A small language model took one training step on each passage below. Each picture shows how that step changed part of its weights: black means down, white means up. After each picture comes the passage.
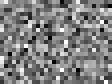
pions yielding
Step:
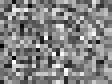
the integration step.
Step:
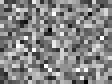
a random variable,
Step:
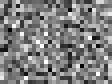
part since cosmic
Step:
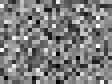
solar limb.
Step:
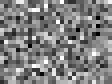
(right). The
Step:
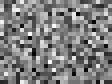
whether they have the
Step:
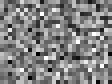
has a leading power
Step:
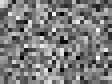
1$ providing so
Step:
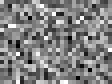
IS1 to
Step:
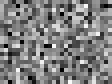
80 qubits with the
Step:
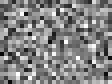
$r$, which
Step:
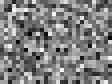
the high-frequency
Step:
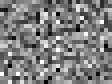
Kohler y
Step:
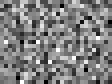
we have included the
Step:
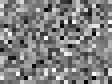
dataset collected from
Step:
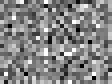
waves. We conducted
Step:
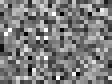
to hyperprior
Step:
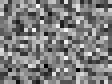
circumvent the
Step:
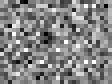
illustrating the
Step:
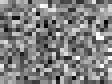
= \bigwedge
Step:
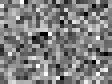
Research Office
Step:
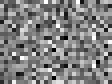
dashed line represents the
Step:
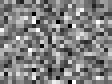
lists several relevant
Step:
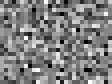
coefficient model, has
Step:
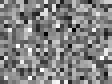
frequencies seems out of
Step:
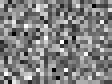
This modulation vector is
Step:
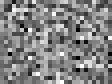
the reduced states on
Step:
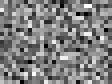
added to the
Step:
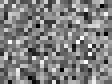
linear dependency with
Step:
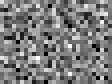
only gets contributions
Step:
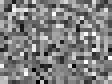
the modification of
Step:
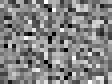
velocities, the thin
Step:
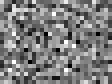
the four-loop
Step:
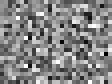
planet, but also
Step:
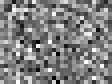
the critical value of
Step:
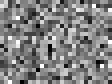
mixture of two
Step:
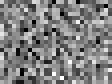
on Compton scattering using
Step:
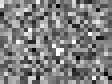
and superscript
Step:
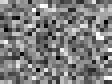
= \Gamma
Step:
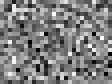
the time-dependent
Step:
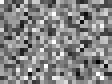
in a single
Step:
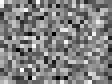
and the classical
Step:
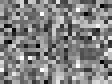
gas gap. As
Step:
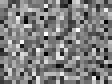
not addressing the
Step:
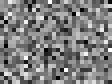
sum is special.
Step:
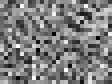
as a partial reflection
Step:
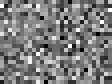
It proposes
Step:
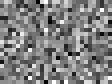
typical hyperparameter values
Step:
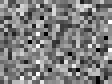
change occurs rapidly allowing
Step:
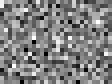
and select the
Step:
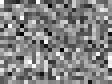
\indent According to
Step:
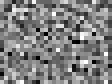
the anti-quark
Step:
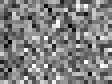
cool through adiabatic
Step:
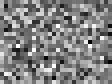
is considered a region
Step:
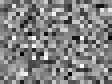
two edges of the
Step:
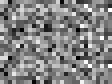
be associated with
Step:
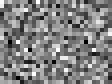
and the resulting wave
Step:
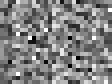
receive an incident
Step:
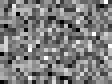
separate individuals using
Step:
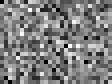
Astronomy \& Astrophysics},
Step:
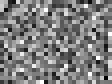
which allows us to
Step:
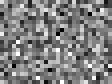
to be negligible and
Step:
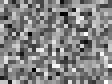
close alignment in
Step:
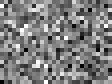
Each stripe
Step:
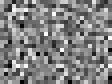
the success probability
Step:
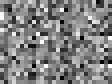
been given various
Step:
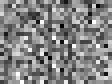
prediction categories is
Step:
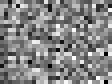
precisely, we run
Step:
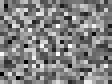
is an important
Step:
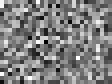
and are utilised
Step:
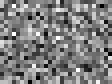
many different studies have
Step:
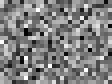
In later sections,
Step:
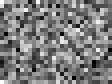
and we consider the
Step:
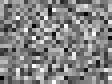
interactions among all its
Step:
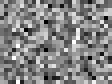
called Positive
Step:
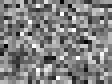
scales, as shown
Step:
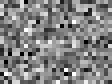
bursts is illustrated in
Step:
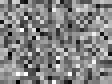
exclusive pulse wave
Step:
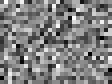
strain localization and
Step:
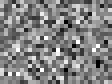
high compression and strong
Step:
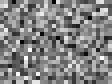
at more than
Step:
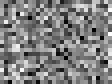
usual canonical ensemble.
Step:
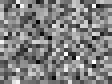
comparison stars used for
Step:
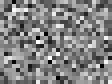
the explosion.
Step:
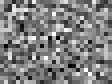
the differences between
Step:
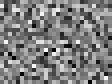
it was assumed that
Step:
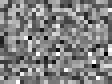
look for, why
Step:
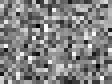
parts of its de
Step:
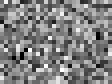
trace approximately the same
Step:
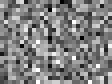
chain, comparing
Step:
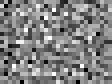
defines the corresponding
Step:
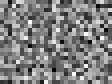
prefactor to
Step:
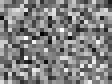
of the galaxies from
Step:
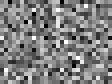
find that the level
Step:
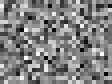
detailed in Sections
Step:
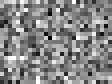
filtering}, and
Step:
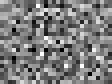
are given by
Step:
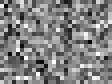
Foundation under grant number
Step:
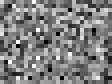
an often useful and
